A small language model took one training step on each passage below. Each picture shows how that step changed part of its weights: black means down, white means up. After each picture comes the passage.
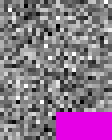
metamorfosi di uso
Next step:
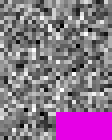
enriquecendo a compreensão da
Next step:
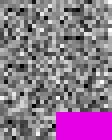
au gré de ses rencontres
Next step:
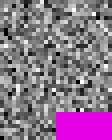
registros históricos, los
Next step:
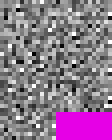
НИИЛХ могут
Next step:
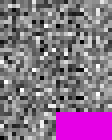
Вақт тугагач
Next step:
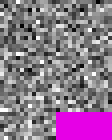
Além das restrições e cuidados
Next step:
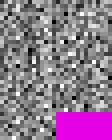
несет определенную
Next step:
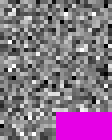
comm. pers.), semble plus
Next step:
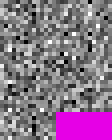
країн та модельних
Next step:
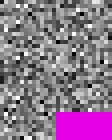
investigación realizada. Al inicio
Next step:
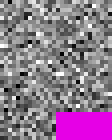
los problemas del medio y a su
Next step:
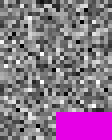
ese posible fallo. b)
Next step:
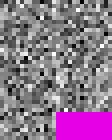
da empresa no plano interno e
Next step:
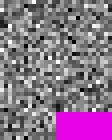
são realmente necessárias de
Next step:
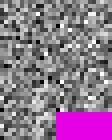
– халқ этилишга
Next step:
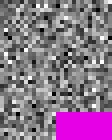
Nye, che si riferisce
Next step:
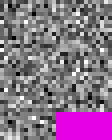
ko‘rsatib boradi.⁷
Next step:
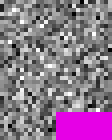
del plan estratégico:
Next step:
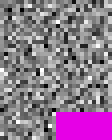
dependiente la efectividad
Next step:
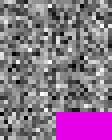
samarali ishlashi, yangilanishi
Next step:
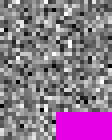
se assemelhava muito,
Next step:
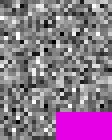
oqibatda zararlangan
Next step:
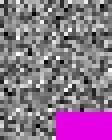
OIV (Bağcılık
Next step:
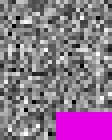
berish va real hayot bilan
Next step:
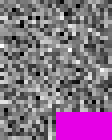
oeste com um avarandado e um
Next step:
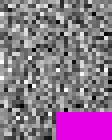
especialmente en lo que atañe
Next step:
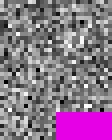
24 mulheres são imigrantes
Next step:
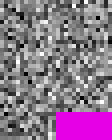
con el alcance planteado, se
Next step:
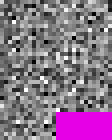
дизайн, проектування,
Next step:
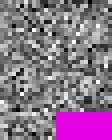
enables the training of competitive
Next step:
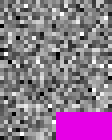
a câștigat un proces?
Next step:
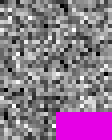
objetivo de caracterizar los
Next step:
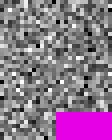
e dos exercícios praticados
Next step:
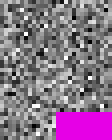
Safarboy. "Madaniyat va
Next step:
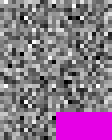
ҳамкорликда илк
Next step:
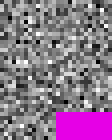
yilqilar 517 ming boshni
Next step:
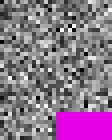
realizado por Goodwin
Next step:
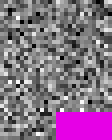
la Integración, eludiendo
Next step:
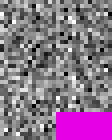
a manejar a doença e
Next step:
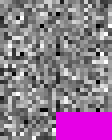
sobre la práctica del programa,
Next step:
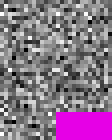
Rio Grande do Norte -
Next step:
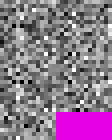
que si se aplica sin dicho
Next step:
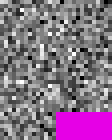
reduziert. - Das
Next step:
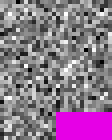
Digital (CNSD), entre
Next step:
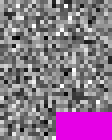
ministrar uma aula "na
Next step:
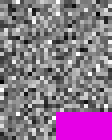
различных проблем,
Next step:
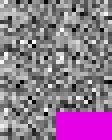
фуқароларнинг ўзини
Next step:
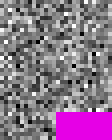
Jacobson) впервые
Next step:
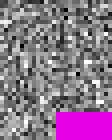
gigiyena, kundalik
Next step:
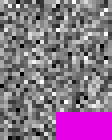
Valência et al (2014)
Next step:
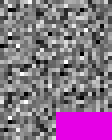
TABIAT TASVIRI
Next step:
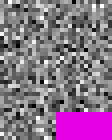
birkaç şekilde izah
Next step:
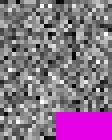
kiyimlarimizdan Texnologiya
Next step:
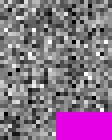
образования. – Повысить
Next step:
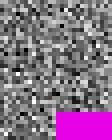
faol o'rganilmoqda.
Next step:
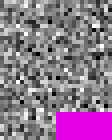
societal: ou promove a
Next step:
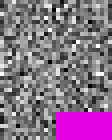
Kur'an'a göre su
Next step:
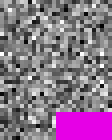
суглинках [1, 2].
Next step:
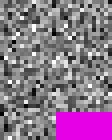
Ministério da Educação.
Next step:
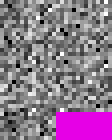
фарқ қайд ($p
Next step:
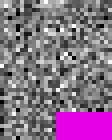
ta'minlashni o'z
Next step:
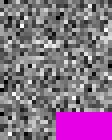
relação entre a literatura
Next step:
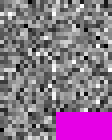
control interno, locus de control
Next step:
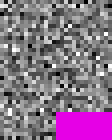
fenologik kuzatishlar
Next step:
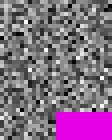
ve mineraller birçok enzimatik
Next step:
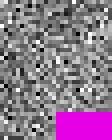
нафар беморда қайд
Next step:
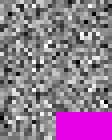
целостность и нормальное
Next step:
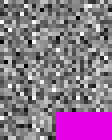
saldırgan davranışlar
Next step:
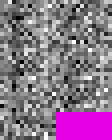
qoldiradi. Ishdan ishga
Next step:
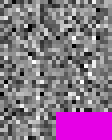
is to analyze the impact of
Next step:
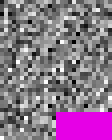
maqsad va vazifalarning
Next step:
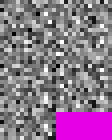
का भारतीय
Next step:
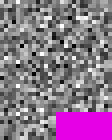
va mahalliy boshqaruv organlarida
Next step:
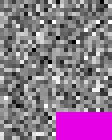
Değirmen Isparta /
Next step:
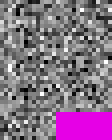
ilmiy jihatdan namoyon
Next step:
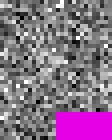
ballini oshirishga, o‘z
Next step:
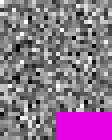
в соответствии с
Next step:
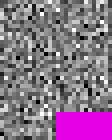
urbanização, acompanhado
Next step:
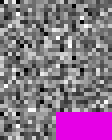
do sexo feminino. A
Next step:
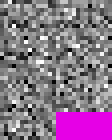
nilai teologis yang diajarkan
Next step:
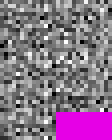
não o seja, pois, essa
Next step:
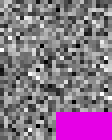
region as a new reality:
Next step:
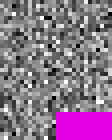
kunnen rechtstreeks uit
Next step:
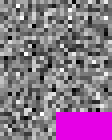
11. Білокінь
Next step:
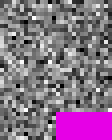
daher ³ E-Mail
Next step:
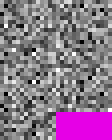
de Propagación del Cacao
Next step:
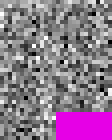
motieven welke daartoe
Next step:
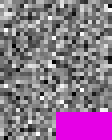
O., Avezova G. S.
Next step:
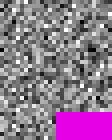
prescription opioids and
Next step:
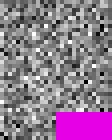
supersensível tem suas
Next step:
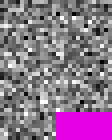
kirib kelishining dastlabki
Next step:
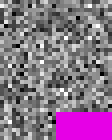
hal etish qobiliyatlari
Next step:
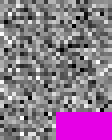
zijn te spoelen met
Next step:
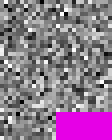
indice al intensității
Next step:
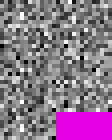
d'investissement dans les
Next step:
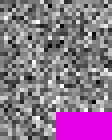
mais amplo: a literatura
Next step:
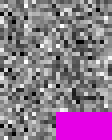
inteligenței emoționale
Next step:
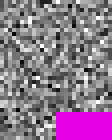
Waktu (Minggu) Warna
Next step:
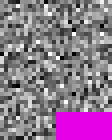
галлий арсенидили
